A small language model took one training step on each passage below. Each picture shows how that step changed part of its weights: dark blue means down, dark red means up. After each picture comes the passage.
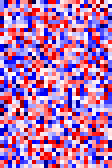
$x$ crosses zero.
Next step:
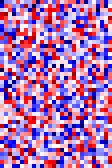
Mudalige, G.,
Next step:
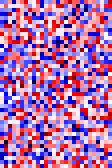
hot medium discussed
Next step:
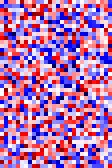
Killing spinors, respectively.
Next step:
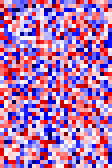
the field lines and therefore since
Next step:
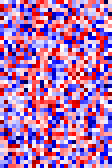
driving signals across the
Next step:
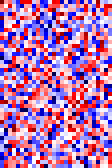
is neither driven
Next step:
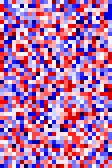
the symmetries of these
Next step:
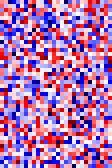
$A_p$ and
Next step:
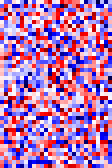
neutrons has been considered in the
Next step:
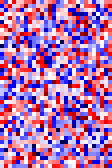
5\%, the Fermi level
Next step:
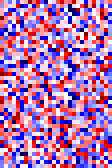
out to be a useful tool
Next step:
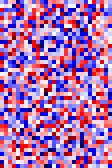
conditions for the existence of linear
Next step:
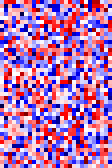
function reduces significantly. This is
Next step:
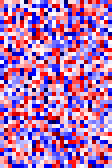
mean vector in large dimension and small
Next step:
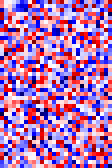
harder to produce or to
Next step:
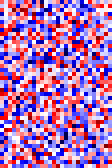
Science Foundation of
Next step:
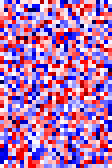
frame of ${\cal C}$, such
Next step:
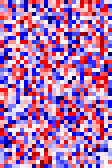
to the general case and in particular to
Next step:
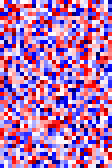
= {Introducing Pay
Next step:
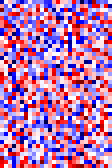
current is non-zero.
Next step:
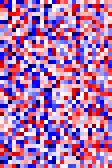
HGS and NHGS
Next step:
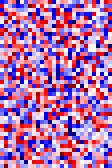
decays to zero slowly.
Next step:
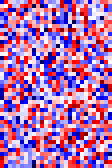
within MF theory along the
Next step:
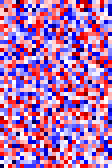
intricacies of
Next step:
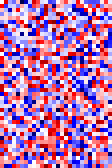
the linearization of the continuous
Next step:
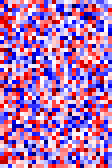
and October (2021)
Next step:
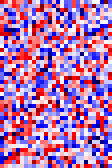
equivariant network may result in
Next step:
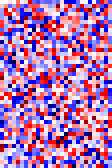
$M>b$ and
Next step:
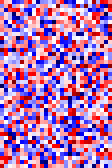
noise feature. The asymmetry
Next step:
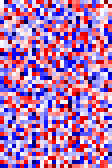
of the Hamiltonian.
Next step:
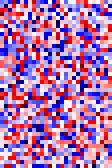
\end{eqnarray} In
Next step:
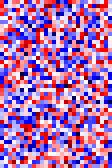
from the Hamiltonian the
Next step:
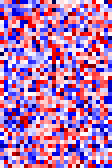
the nude gauge of
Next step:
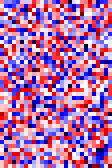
socially, while moments of
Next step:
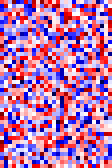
to the slave surface can be
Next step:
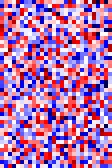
geometrical frustration in
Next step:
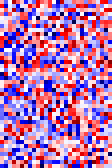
subtracted from the data.
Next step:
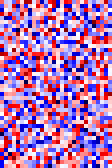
from artificial neural
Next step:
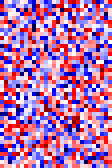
datasets. The key
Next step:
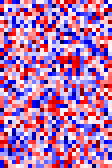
velocities. If
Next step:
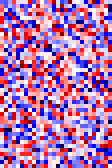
the equation reads $\partial
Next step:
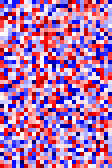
choosing $f =
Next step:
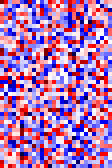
for ab initio
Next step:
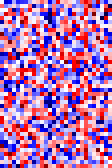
of the boundary density and velocity fields.
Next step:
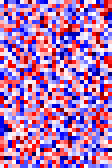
seemed to return to
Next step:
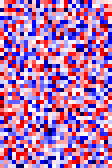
the mean-square
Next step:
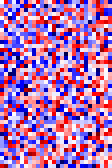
their turn are placed into
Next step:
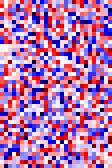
per cent of the stellar mass
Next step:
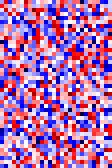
software package which
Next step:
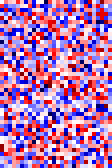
$T_*$ within a
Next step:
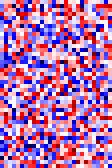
staggered Dirac
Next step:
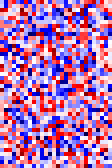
Stellar Parameters}
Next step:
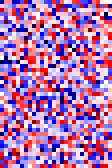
To take into account any possible
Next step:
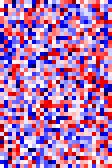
were performed at MSPD
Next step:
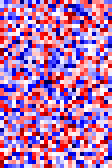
matrices collecting the
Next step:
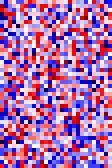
some intermediate density. It
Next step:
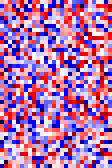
to give the attractive
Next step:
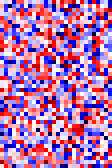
study of spin dynamics pertaining
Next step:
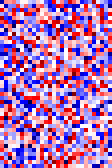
first subnetwork, then the
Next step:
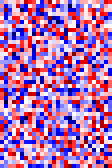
without modification to the
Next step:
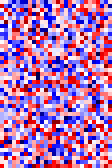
and implement very efficient algorithms
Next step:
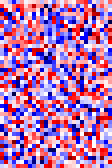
Let $t \geq
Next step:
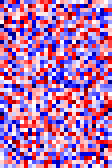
as we find that it greatly
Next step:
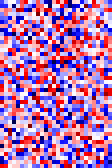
produces pitch errors,
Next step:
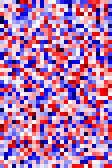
exchanges I wish to
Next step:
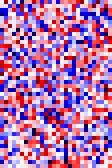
expected. The vibronic
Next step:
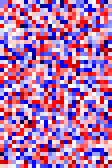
quantum error-correction. It
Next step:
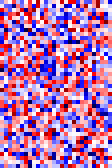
may occur as a consequence
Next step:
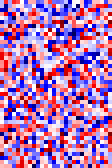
vanish everywhere,
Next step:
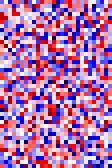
three healthy donors
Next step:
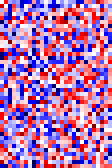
of the WTTS and
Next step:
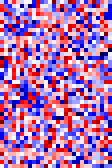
the expansion of the state space
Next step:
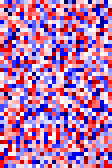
that, due to the Landau
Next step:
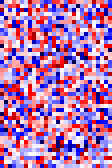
gravity part can be extended
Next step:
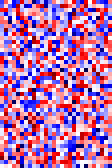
dotted lines are fits to
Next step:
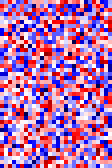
rate of $x_i$ at
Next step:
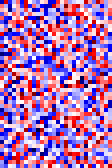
LFP and LTO have
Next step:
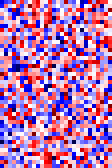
4 Publisher:
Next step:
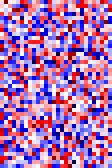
in experiment, our model is
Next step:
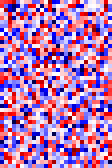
lowest band. So, when
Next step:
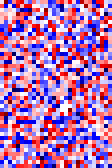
gap is critical, as
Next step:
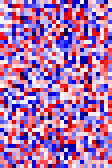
extend Stream with
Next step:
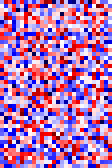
biased performance across groups.
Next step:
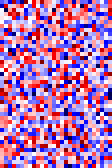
microwave frequencies
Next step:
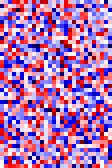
an infinite two-dimensional
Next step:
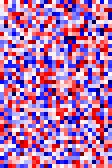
to Rank.} Since
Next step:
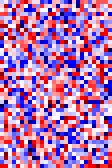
to 28 billion
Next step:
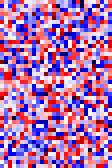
amplitude of the correspondent
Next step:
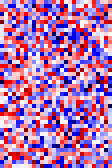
emission probabilities from production
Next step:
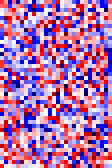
the Fornax Cluster
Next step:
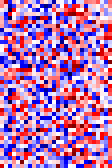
FDTD method.
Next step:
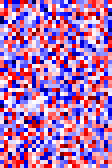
with sizes of the order of
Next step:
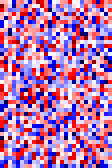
magnetization motion
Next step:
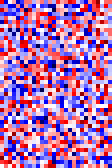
agreement with that obtained by
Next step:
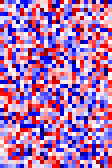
Identifiable Information
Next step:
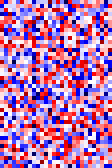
of lower luminosities,
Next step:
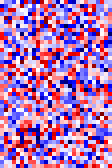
the genetic algorithm
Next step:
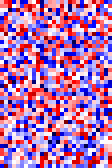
cities need to adopt
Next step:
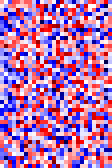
step otherwise. {\sc
